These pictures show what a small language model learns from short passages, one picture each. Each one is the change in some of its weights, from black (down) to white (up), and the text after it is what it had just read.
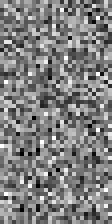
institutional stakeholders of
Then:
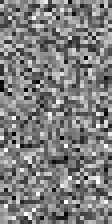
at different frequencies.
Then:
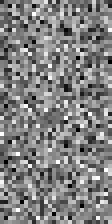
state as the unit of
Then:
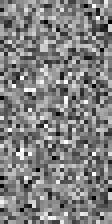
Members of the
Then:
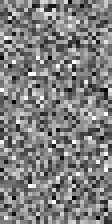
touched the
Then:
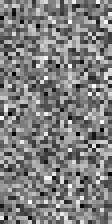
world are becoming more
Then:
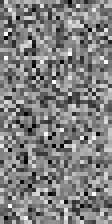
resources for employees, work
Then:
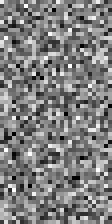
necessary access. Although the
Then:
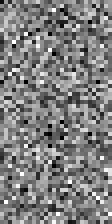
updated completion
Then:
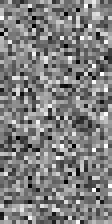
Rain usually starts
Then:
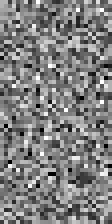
a empatia com
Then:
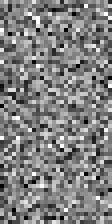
In spite of all
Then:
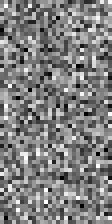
issues, their general solution
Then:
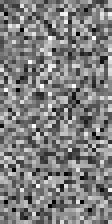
em quaisquer
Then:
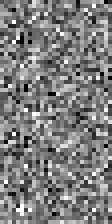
Motor Driver
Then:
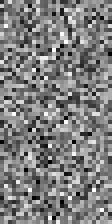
his speech learned
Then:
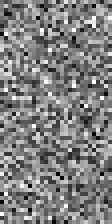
em considerar novas
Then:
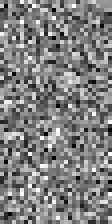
the *ICMR
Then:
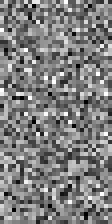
women informal economy
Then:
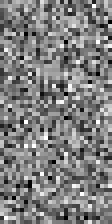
of moving in the
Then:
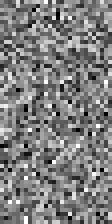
chiqarishga eng kam
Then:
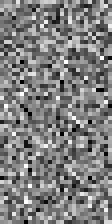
bilan bog'liq
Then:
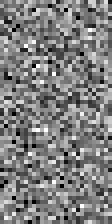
change the position of all
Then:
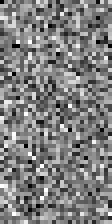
the sticks required
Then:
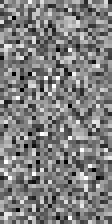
the formation of new
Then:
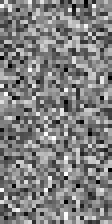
with family pressure increases the
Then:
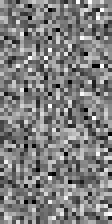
of a Modern
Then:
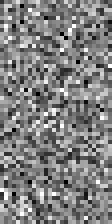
tensile stresses
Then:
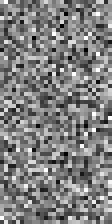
tristeza. O
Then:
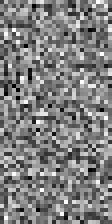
control and helps in
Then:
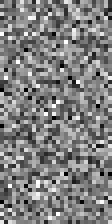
— attracted
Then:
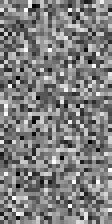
learning and understanding, such
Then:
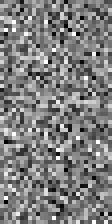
perceptual acoustic
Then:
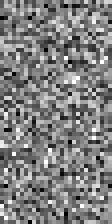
we show results from learning
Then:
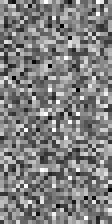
directions. The
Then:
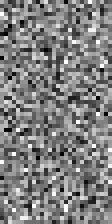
peso en las
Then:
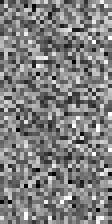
control device, a
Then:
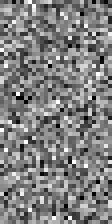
para una Migración
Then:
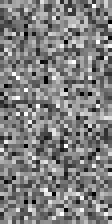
of each 5L
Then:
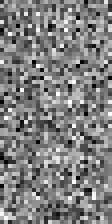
In the paper, the
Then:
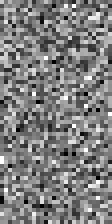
no presente estudo,
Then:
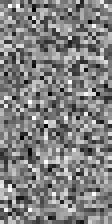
This paper focuses on
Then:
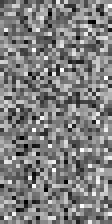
dependence of output power
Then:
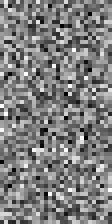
como uso de medicamentos
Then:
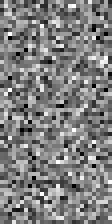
TEMA 5:
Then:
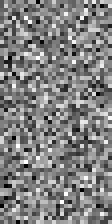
television stations
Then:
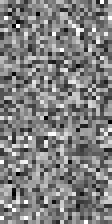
Ali were not
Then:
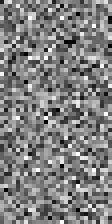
Modular Distance
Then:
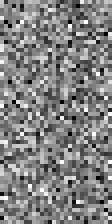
dané organizaci
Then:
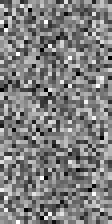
extent did the selected
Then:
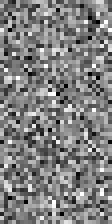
political discourses may
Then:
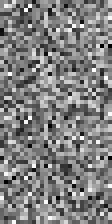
be, there are no
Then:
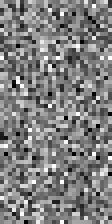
temonim terminini
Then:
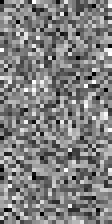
handling parent
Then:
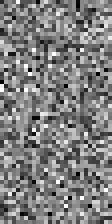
once it has
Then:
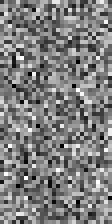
temperature, today compared
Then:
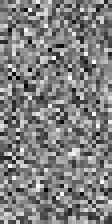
how Christians
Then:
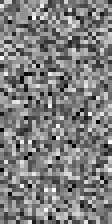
followed by a gradual
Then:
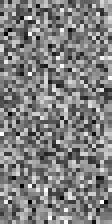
werden, damit
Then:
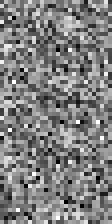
the continuous phase of
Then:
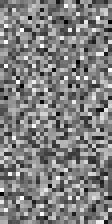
u lečenju
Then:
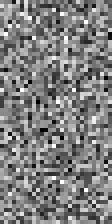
que la medida sea
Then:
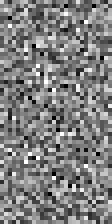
: Ce que
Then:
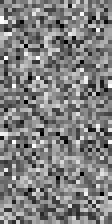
symbolism in
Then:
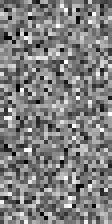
Sao Paulo,
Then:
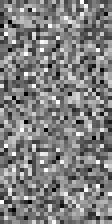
ерда 19 та
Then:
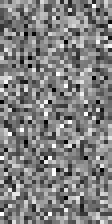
of compressive strength
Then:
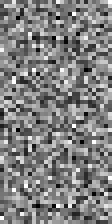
por otro lado,
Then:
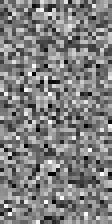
to permit a simple
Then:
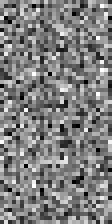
National Science Research Fund
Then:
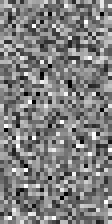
ini adalah analisis
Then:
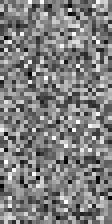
and reduced risk of
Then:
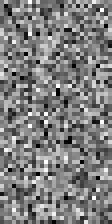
Early Modern
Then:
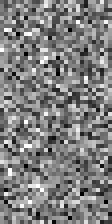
bir xalqning,
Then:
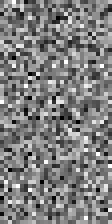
- наявність
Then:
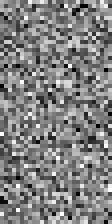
To address the lack of
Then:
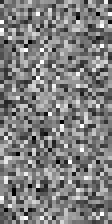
out the numerical
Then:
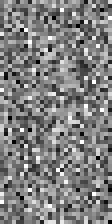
ar durante a temporada
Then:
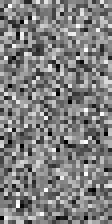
nonliving world
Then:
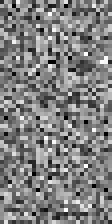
a significant burden to
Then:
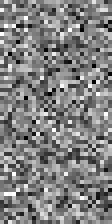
screws and
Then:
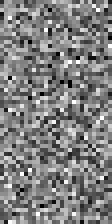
seja > 10 e
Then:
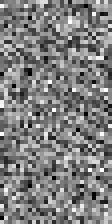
was determined by the
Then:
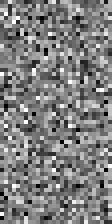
turlarida o‘zbek
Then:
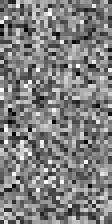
tighten the
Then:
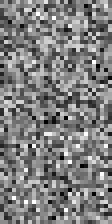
model of an active solar
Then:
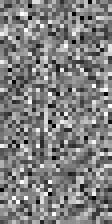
create synergies in
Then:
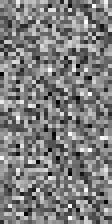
objectives of this paper
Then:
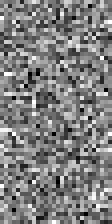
innovatsion texnologiyalar va
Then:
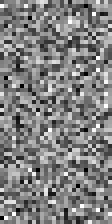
was restricted during the
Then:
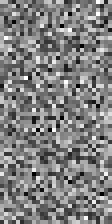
methodology. In most
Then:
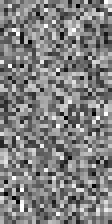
that has slopes
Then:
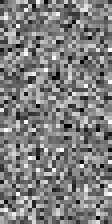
эса янги
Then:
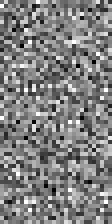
property classification in this
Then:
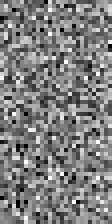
yang berorientasi
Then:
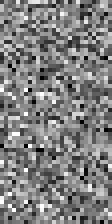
al trabajo con la
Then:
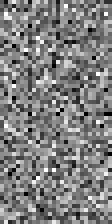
sumber ajaran yang
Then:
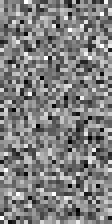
Crítica da
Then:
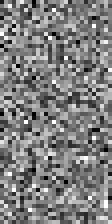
responsible to produce
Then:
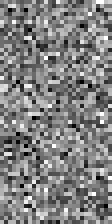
Parasitology and
